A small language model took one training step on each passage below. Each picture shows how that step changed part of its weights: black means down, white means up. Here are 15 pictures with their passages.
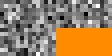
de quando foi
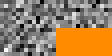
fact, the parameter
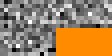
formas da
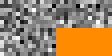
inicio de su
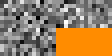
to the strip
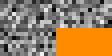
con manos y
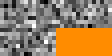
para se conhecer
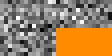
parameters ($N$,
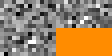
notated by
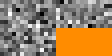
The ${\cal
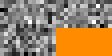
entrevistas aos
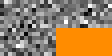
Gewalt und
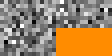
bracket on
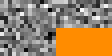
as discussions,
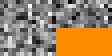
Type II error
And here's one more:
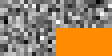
la formación,
